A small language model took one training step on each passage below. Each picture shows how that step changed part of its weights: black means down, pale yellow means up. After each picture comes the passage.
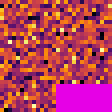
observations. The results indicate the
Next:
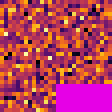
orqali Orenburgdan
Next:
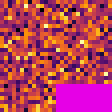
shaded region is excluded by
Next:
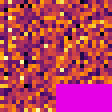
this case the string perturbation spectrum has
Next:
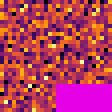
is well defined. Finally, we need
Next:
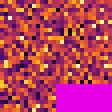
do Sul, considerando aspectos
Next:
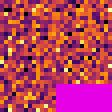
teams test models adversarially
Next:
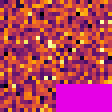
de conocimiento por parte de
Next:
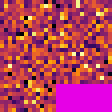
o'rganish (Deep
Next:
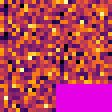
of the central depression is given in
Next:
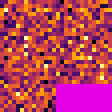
alunos, priorizando a
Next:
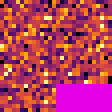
kegiatan dibagi ke dalam
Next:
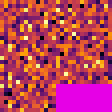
structural and electron transport properties of
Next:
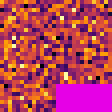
selectivity but often require complex
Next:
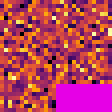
D. and Pinat, E.
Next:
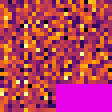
dunyoda o'lib
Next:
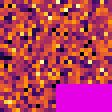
\includegraphics[width=\textwidth]{} b)
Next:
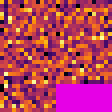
of terminals. These can be found
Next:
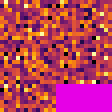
\Author \Address
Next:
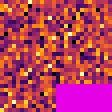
как. (Специфика
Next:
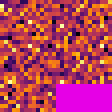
stems largely from the energy
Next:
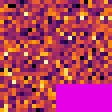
jamiyatda qonun
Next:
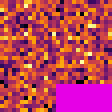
PhD student) took notes
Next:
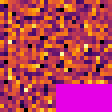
summarize the methodology of using the
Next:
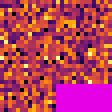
in this section is to apply the three
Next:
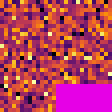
ученых в области
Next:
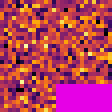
el cual se ha decidido
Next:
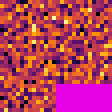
get it close to 0 or
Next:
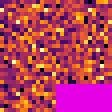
van de interne controle te
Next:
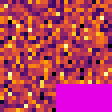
overall complexity of ${\cal
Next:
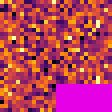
For the SH ground state at the
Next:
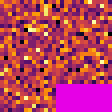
baholash masalalari
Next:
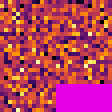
field $H_m$ parallel
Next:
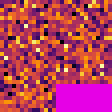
with coronary artery
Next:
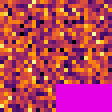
Declination for each star (in
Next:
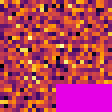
way to express a specification is through
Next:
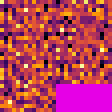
to inner structures. The
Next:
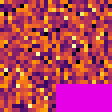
the material system, requiring a control
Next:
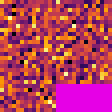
operators $\Gamma$ has the following
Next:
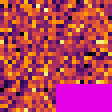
the position of \src\ was
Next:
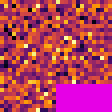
of the dS horizon, then
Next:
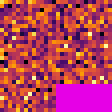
an excellent quantitative
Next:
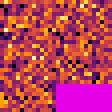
practitioners in the field of
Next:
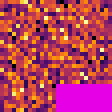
which attempts to measure both the
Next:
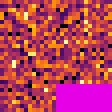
0.950 \\ Exploration
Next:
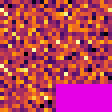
maximum outburst luminosity and
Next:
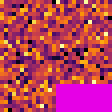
operator can be rewritten as
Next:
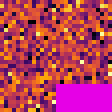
С одной стороны,
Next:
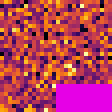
the DM couples to the SM
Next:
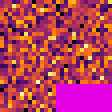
opens the door to a better
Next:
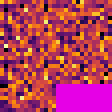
to the asymptotic limit.
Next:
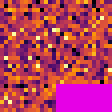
решающую роль в
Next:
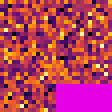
for each degree $d$, which were
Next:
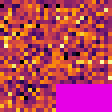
Fermi-LAT and
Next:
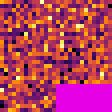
the ejection is due to energy
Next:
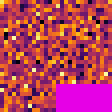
dimensionless space of $\tilde{A}$
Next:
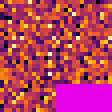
uma tipificação e proteção
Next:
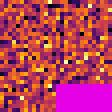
*web server*, dengan
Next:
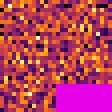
supernovae) have been based on
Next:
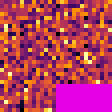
the Planck mass and the
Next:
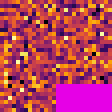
yondashuvlar, metodik
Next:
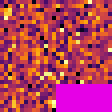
се използват в
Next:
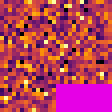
body ornaments across
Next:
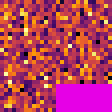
entreprises exportatrices
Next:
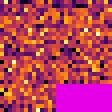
morango, os alunos
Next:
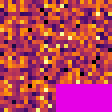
И., Малько А. В.,
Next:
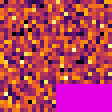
Dastur bu jarayonni
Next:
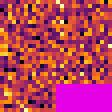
mohiyati ta'lim
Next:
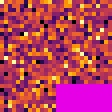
the genuine CP
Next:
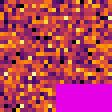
avaliativo se torna um
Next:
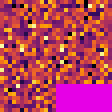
yields the result. \\ When
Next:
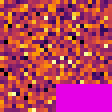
from a spectrum-generating
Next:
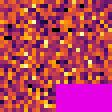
technology interconnectivity by
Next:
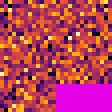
sentido ensina Martins:
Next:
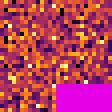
présence du Héron
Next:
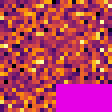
solo resistente a fim de
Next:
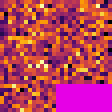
criticar o movimento
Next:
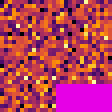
holes are driven into a
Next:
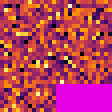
vertical levels from 0 to
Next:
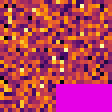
that the myth of Cain,
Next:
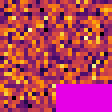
него возникает право на
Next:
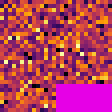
de traducir. En el
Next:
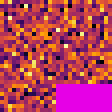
the fluctuation, $P(f)$,
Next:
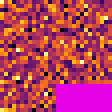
dynamics from cases B and F in
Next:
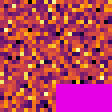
with Redif "-A
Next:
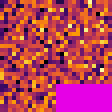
e investigativo vinculada al
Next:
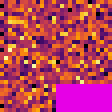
une part de sa mission, de la
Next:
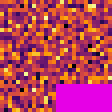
for the chunk are then
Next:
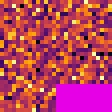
Institute, Ecole
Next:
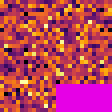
computational costs can be reduced
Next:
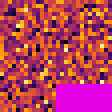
asrlar davomida orzu
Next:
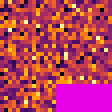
all other people stare at
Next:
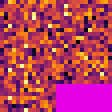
texto. Podemos
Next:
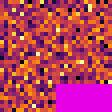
uma enfermaria complexa com
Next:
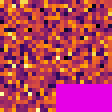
Серед них важливе
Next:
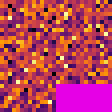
tool // Engineering Research
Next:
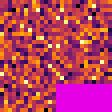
Nasimov Dilmurod
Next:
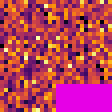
Окюлов О.О.,
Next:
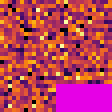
by design Missing 3 -54
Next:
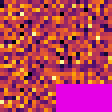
Farmoni “Bozor
